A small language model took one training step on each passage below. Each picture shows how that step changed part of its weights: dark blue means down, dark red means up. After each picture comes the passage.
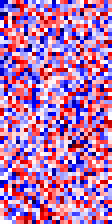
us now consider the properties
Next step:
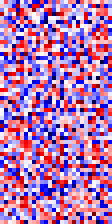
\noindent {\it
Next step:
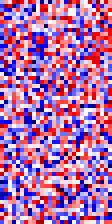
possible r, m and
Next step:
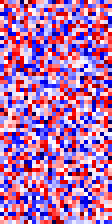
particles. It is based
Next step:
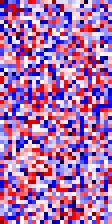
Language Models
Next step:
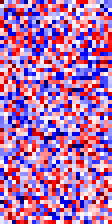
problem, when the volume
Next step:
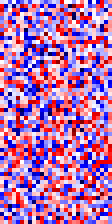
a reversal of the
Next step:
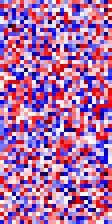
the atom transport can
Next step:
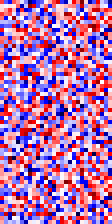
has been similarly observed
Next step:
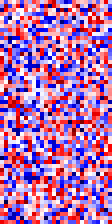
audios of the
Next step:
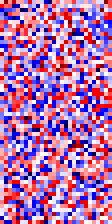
to the LP if
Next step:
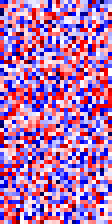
coupled TLF can
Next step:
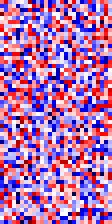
G. Thorne
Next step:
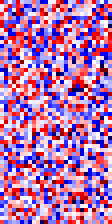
of the perturbative
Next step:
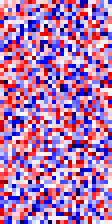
correspond to the lines across
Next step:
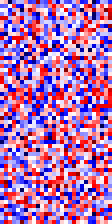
are listed in the
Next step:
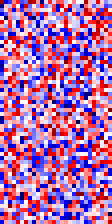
matter density parameter,
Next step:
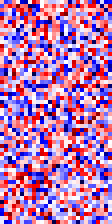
also considered a generalized
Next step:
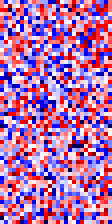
before the first OB
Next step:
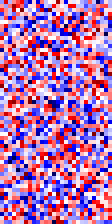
modalities. This
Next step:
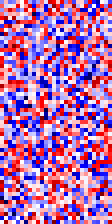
ones, both including
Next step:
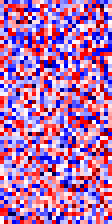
By adding a
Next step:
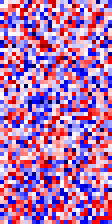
wealth of
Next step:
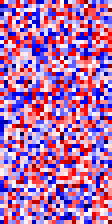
density operator at site
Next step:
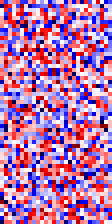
implies that perturbative
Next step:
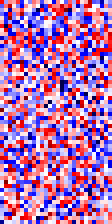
loss does not increase the
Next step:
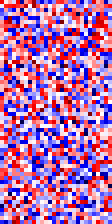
its geometric center.
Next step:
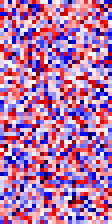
also studied the influence
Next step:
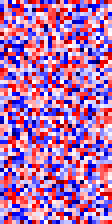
and so, for the
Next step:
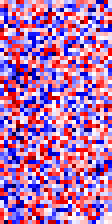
(SZ) effect
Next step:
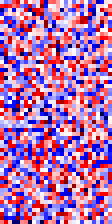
ATLAS also
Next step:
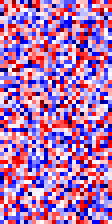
against the mock
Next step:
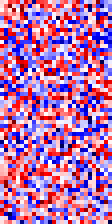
further improved when the
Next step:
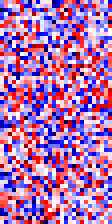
a Darboux
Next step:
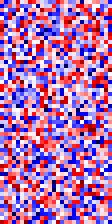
uncertainties, which have been
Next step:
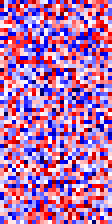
likely that any major
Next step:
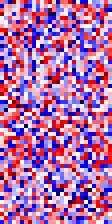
the Markov
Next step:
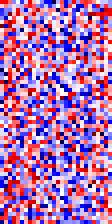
top quark properties.
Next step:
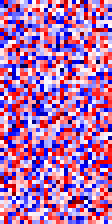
of the extra beamed
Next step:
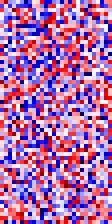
correspondingly , while the
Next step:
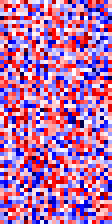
recombination for
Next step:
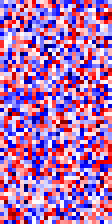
took into account coupling
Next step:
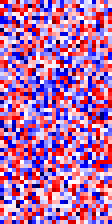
Training a
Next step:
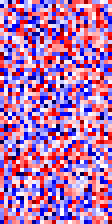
pressure data provide direct information
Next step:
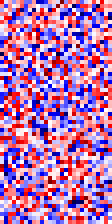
character of the time evolution
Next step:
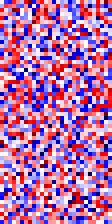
the integrated luminosity
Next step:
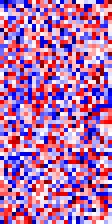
improve the standardization of
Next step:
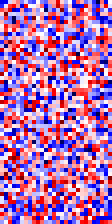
doping dependence in
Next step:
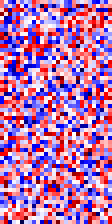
tail of the
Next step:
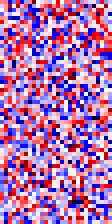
that for the ground state
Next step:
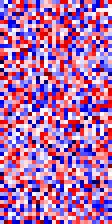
formulated as:
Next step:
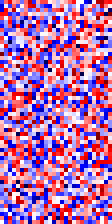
collide at a certain
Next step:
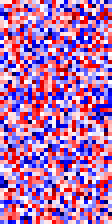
$N$ gauge theory
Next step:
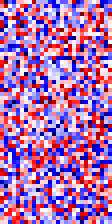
All computations were
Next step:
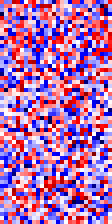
using the linear transformation:
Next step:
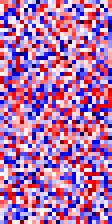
of planetary systems,
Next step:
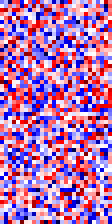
properties of plasmonic
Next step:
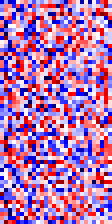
double perovskite
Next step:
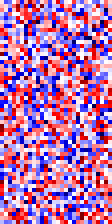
boundary is reached,
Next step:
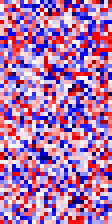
we illustrate the 14
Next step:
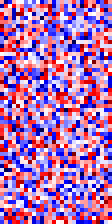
correction circuit.}
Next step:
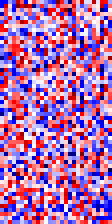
reciprocal lattice
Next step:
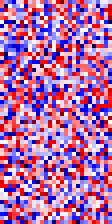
used in traces or
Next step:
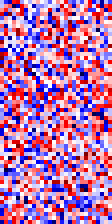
advantage estimate could be
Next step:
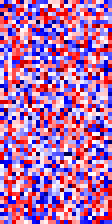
consists of two real
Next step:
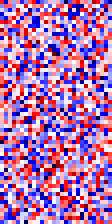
other. This allows us
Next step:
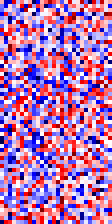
network to which users
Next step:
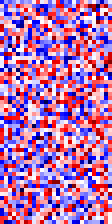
metallic film
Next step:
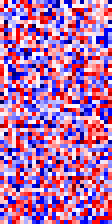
a move was
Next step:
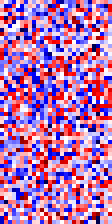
or $\alpha \sim
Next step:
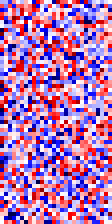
vanishes in the
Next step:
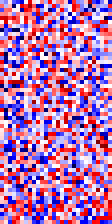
asymmetry (some
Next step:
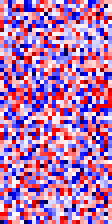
atomic impurities
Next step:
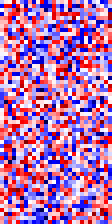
$A$ is
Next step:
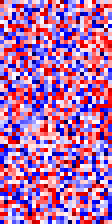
four-dimensional example of
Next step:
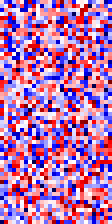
alternatives is essential
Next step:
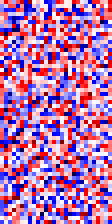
quantum dots and also
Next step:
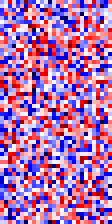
simulations appears smoother
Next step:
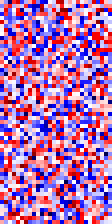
to more general channels.
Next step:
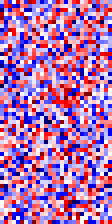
width and strength, we
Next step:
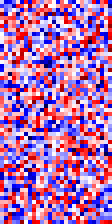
and CouchDB
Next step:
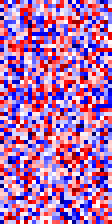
curve model implementation of
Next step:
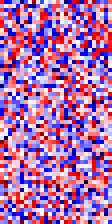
are encoded in the
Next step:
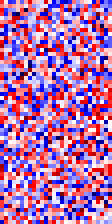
The recovery of the
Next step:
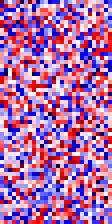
cases to a general
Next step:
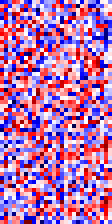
hopping range
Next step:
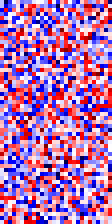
field effect transistor
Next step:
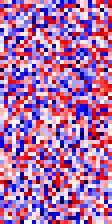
this broadening to the
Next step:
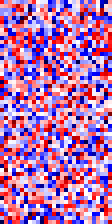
The integration on the
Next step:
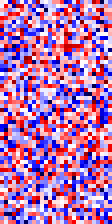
group is specified.
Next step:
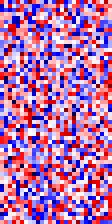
and decays roughly
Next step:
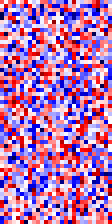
assumptions about the
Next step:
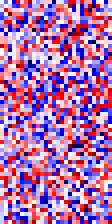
where the sign change
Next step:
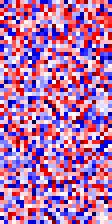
very interesting feature that
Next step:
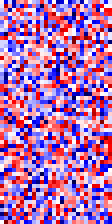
is fundamentally
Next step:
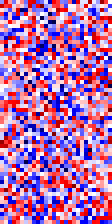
one; whatever
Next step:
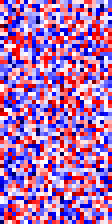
comparison data set.
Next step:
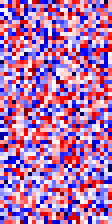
by construction due to
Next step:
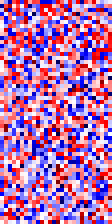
due to the increasing
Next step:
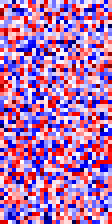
Performance &
